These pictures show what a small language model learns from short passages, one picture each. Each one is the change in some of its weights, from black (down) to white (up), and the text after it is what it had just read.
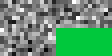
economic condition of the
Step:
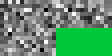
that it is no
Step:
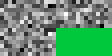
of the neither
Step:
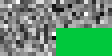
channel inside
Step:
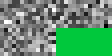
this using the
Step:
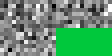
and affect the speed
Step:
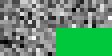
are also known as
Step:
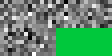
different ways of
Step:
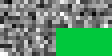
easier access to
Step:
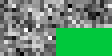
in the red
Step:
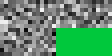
required. -
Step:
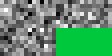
systems engineering and
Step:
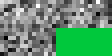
studies in mice
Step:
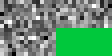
one year with the
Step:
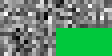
very time consuming
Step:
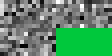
nationality, educational
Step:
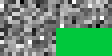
CoPs are
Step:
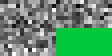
area, we get
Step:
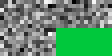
of the computational
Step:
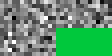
was recorded. A
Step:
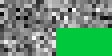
As indicated in Table
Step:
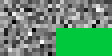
as follows.
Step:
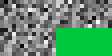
with no clear
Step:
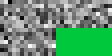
normalized transmit
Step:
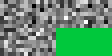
made available on
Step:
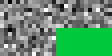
that RNN
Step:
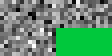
developing a framework for
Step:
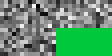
Evaluating the
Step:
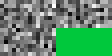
in policy Although
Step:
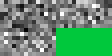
cost where some are
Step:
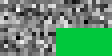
employed to cure
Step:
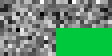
factors that determine internal
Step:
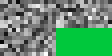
obtained. Fig.
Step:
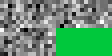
and resources are necessary
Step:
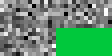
multiple predictors
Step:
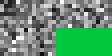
with Hydrogen
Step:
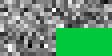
If the people of
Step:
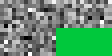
K. successfully
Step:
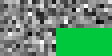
film which
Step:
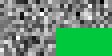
describes how to
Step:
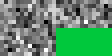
terms of knowledge,
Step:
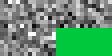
Emm D.
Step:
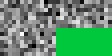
an online format
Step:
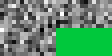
a more sustainable urban
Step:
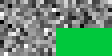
The aqueous
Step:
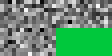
fast and
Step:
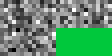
around responsibilities
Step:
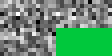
For comparison, I
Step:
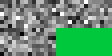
The results showed that
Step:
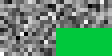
analysed using two
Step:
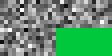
opportunities to interact
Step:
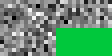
bytes of
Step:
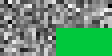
which the fracture strength
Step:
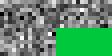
System that provides a
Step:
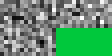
had a significant impact
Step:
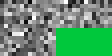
launch of
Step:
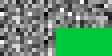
two dimensions
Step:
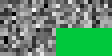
is serving the
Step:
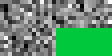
sustainability. By
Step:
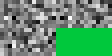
was homogeneous
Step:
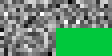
of seizures
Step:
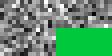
a converse behaviour
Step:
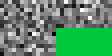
is given as,
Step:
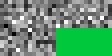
customers of
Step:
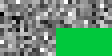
results imply that
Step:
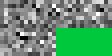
bag (right
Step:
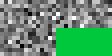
Their partnership
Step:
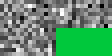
traditional folk
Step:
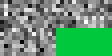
has sent or
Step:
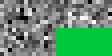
These lesions
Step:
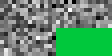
we think it is
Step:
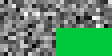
to money -
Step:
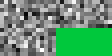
to Asia.
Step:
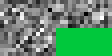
low classification and high
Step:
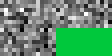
some conditions as well
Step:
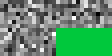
model which no
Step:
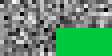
has a positive relationship
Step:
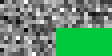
for simulating
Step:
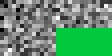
of expressing our
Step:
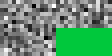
around 7.
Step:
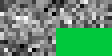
Moreover, we discuss
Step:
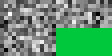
present in the
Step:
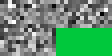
legal, selling
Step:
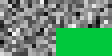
finding the
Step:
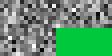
accident could be
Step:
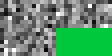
– more evidence for
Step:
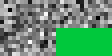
frequency occurs.
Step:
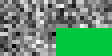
is applied to the
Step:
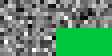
of these processes to
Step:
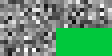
data centers related
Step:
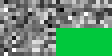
particles at the
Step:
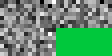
of urban economic development
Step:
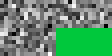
to a certain one
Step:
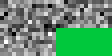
by challenging certain
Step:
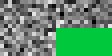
of color in
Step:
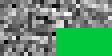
^d B
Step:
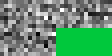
for further soil
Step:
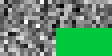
- such as
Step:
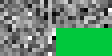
each economy. In
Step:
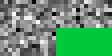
These metrics
